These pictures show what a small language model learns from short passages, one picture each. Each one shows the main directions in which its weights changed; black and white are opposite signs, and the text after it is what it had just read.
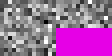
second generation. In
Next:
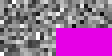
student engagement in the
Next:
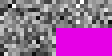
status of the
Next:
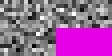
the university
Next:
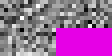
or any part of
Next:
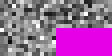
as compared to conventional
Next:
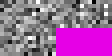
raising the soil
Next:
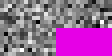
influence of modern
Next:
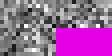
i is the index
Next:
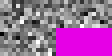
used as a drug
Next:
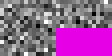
source using the associated
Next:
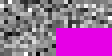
long but finite
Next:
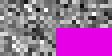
score. You
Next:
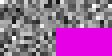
to simulate continuous
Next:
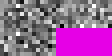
presents the results of
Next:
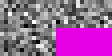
learned that some
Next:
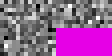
the presence of
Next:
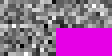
5 from bson
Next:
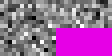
CT in patients
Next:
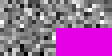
what initiatives,
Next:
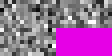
cases in each
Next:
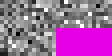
loaded mass
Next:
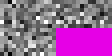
schools. However,
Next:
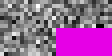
of the current technical
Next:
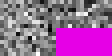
is identified with the
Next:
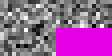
distress and
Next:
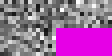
the time of the
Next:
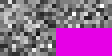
systems through advanced
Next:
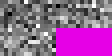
feel stressed
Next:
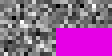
Dead Center
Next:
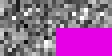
Fig. 1
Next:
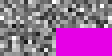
for ≥
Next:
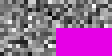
in color,
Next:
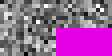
generating system to
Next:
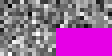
patient that have the
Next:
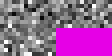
and inclusive
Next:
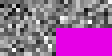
placed on
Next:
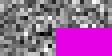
blue economy
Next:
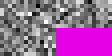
water is kind of
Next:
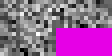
of life is also
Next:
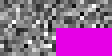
of classification models based
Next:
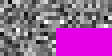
training ethics
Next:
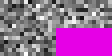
and ecosystems
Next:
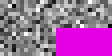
among the tested
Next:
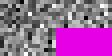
is signal to
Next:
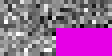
k \leq
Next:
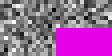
about evolving
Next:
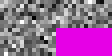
should be equitable
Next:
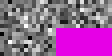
goals, we
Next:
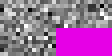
et al.,
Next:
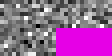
four styles
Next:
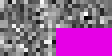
are barriers to
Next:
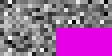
scenario. This
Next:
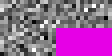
result in exposed
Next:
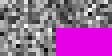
to own good
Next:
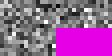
mounted on
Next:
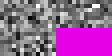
in the teaching and
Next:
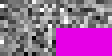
Africa to
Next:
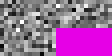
education programme on
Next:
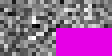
a day and
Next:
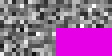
their education and
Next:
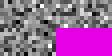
olive oil
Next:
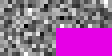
namely because, based
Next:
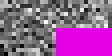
considered the most critical
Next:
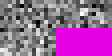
right leg drive
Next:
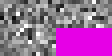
Rights held
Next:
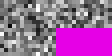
an SOC in
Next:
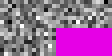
activity, but
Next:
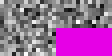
formulas would
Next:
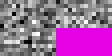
integrated as a part
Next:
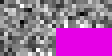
We take only the
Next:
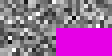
for Education.
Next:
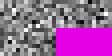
statistically significant.
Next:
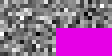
one of the leading
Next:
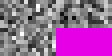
in Norway
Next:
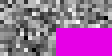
action in certain
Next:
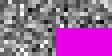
terms, though,
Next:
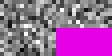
(VI) was
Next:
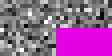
Although the system can
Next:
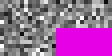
project, the
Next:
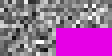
their innovative
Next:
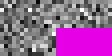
probabilities between 0
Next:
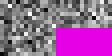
becomes the exception
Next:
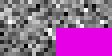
in proper way,
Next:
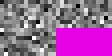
roughly using
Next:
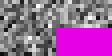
and standard deviation
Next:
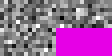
an ARIS
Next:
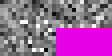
to WP4
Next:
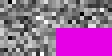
innovation processes.
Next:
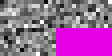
The proposed model evaluation
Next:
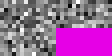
more signal processing and
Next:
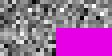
theory of abortion
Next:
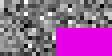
better traffic management,
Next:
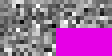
serves as a
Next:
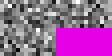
suspended in
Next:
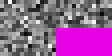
factors like availability
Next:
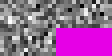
inception to 1
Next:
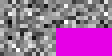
day. It
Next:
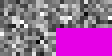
brains have
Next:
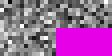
those three aspects,
